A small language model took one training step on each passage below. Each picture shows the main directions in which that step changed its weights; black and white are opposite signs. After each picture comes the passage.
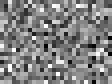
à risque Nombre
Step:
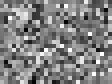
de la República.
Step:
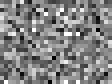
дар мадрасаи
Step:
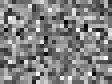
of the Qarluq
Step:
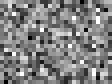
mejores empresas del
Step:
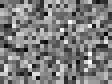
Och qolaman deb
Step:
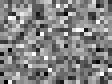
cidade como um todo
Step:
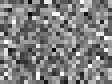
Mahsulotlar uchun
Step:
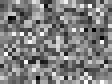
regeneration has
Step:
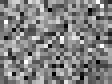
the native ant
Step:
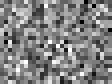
pai ou de lhe
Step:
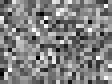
underwater cable
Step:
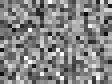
PDA con presencia de
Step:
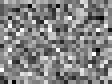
aspek afektif dan
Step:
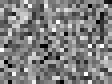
strategies for
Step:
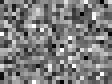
podrían constituir
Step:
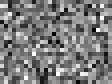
به دین
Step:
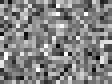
dan yang memiliki
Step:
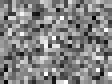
tanto porque hayan
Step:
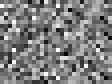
Fresanica ha sido
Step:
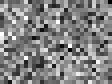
et plus - Police
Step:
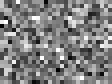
amalga oshirishda
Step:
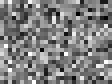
bo'lishi; -
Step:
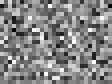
berish, ularning
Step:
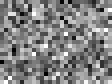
há articulação entre
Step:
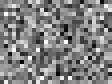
liegen derzeit
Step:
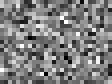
2. Sebagai
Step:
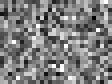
záleží na
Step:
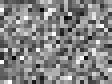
contribuíram para
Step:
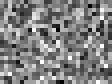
lienços e que a
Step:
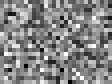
già rimasto
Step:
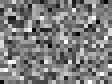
oferentes, menor
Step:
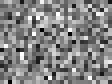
ситуації через
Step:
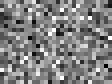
місяці – 1
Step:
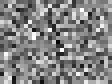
yakni guru,
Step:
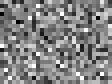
этом сам процесс
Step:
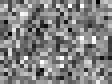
des opportunités
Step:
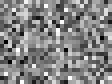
des comportements au
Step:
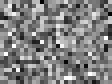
waarop het
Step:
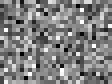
адже саме
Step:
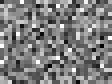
Копитко М.
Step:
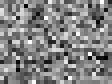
obra ter um valor
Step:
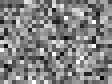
del Ayuntamiento,
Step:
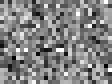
marchés " ;
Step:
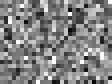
country, public
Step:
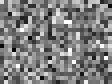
bilan bog'liq.
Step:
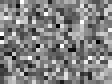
долю малого
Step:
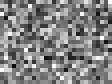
tili fanining asoslari
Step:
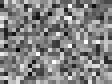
asrda raqamli
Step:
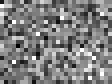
Для того, щоб
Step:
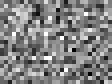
de Extensão
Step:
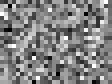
erkinlikni bila
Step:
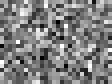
llamadas al generador
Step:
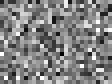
bo'yicha oliy
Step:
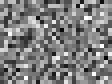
la planification doit
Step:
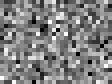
its effective
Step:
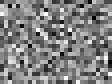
из энергии
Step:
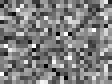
ga yaqin turk
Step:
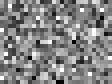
acometidos pela
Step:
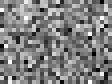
- Prabowo,
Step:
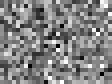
privadas e públicas,
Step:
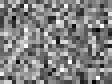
des premiers modèles
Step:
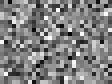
kg.ni tashkil
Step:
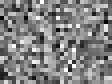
di apprendimento
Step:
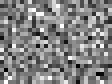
дефініції у
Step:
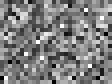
grupām un
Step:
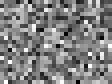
Asian Journal of
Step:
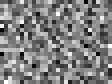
цих питань
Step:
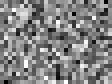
de la perception du
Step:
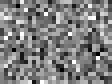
культур в
